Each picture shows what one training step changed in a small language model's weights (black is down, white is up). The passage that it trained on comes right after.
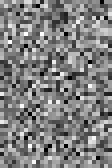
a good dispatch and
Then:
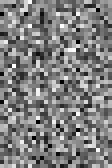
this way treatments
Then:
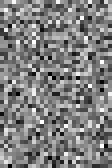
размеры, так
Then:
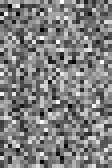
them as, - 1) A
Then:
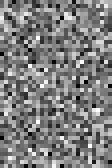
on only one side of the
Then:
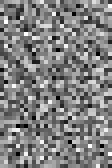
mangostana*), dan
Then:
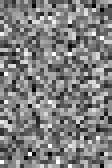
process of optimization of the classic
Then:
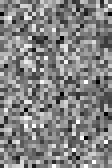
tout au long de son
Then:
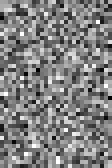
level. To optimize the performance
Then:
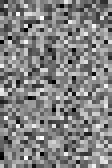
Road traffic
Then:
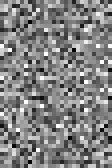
in global population and form
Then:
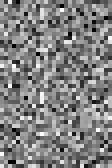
and laws for this
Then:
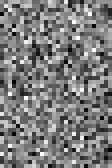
by 6 will produce the
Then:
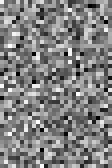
Bu oqimga bosh
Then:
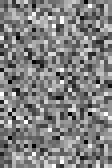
design of internal parameters
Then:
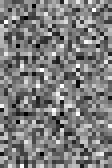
yabancı cisim
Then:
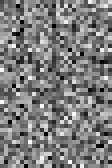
usul korxonalar
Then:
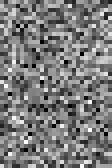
a significant impact on the
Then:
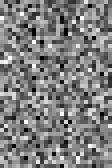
of the internet along with
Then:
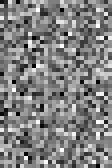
between fourth and sixth
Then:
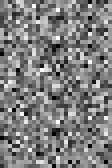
using microalga
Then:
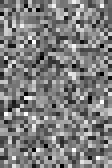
ее нам —
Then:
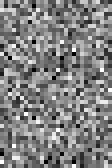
of composition of 2.5
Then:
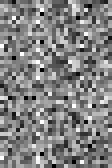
mulheres idosas
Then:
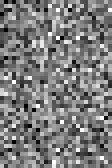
black women compared
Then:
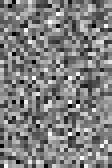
obtained from DFR in an
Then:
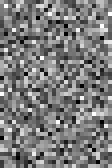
named as dorsal
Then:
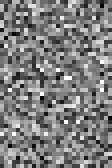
declaring higher academic
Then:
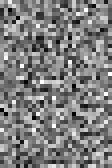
sizda ɔr
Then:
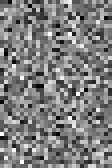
staging change in
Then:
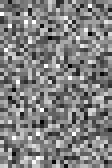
El avance de la
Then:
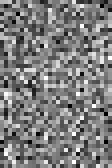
at 1 minute and at 5
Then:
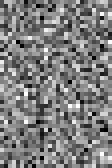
Number of imagery
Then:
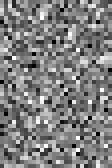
how societal norms
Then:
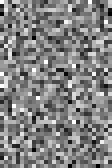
significant factor in driving the
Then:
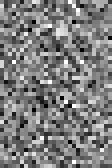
ilişkili olduğu
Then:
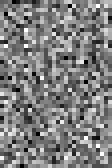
side are known 19
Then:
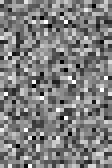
the purchase decision)
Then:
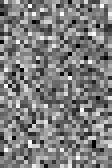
without support from an AI,
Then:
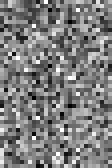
their contents can be cited,
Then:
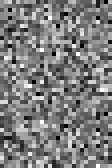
State Pedagogical
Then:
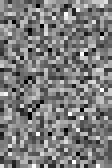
date on which the source
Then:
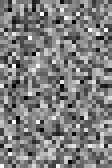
shaping the city's
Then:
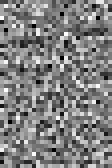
darajali bilim va
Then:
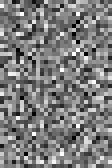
ethnic groups in the
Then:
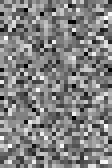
John Merkel,
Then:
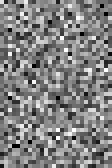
dissimilarities in
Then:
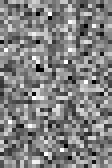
leite. Focar na
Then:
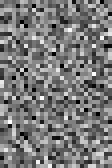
mm; Dmax= 1
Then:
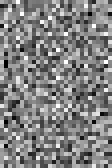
protagonist of the
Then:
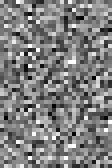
a main advantage of
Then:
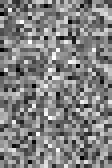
trade and consumption of
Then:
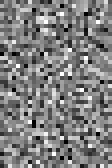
Americas and to
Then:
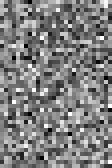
geven. Een aantal
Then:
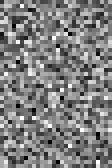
social protection. Researchers
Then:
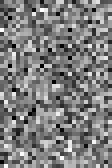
photographs from
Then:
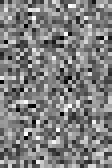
corresponding figure
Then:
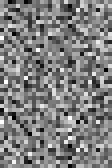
participate in activities and
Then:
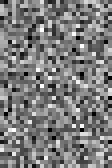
etishini namoyon
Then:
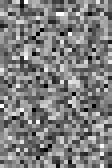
adicional de localidade,
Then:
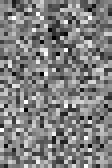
etc.), por simple que
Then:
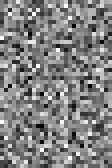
in key leadership
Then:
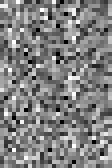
Triggering new market
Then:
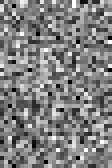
also patient will die.
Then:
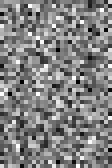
shu bilan birga
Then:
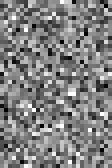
analysis of the new politics
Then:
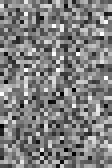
hacker, fransuz
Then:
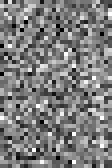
de serviço nas
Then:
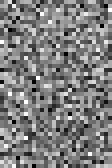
métrica sino al
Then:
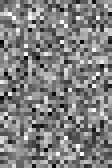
estão, dessa
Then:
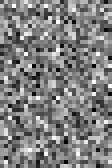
there. This is a realism in
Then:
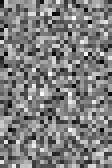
Катталар эса
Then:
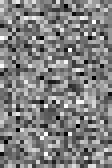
tanto como rechazo el
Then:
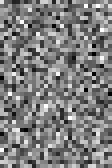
necessity to recognize and
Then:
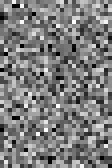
Google Scholar,
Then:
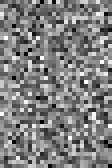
in a simultaneous
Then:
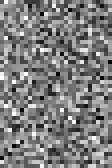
personal. El primer
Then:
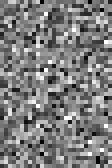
condiciones ambientales en
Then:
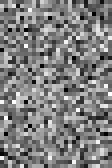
Disease SDV
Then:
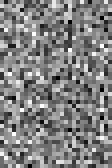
этой статье
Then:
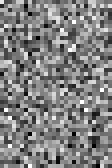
the city and in the
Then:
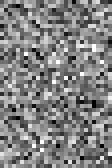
como uma abordagem
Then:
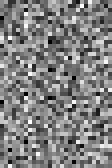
importance. It is in this
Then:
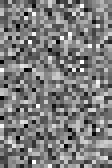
age groups were identified as
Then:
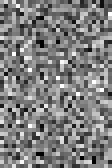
das nicht gleich
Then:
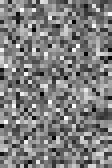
a nie wiary
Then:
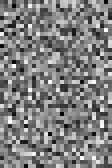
question and even courts
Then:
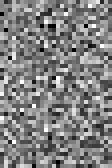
Fischetti, N.,
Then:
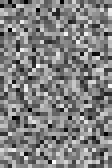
with care to avoid
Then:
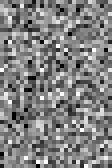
for emerging ecological
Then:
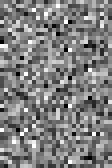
incluso cuando algún
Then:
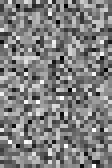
2º As startups
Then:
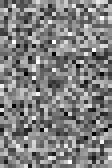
1. Astakhova,
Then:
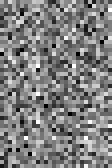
holda qayta
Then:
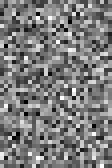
be 100%. The possible
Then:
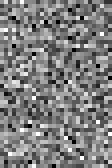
стал одним из
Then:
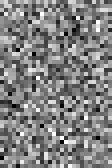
long distance transmission of
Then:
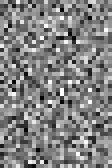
development trend of this market
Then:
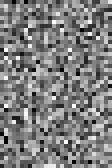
mathematic.* 2010
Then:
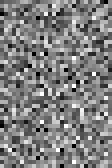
World Health
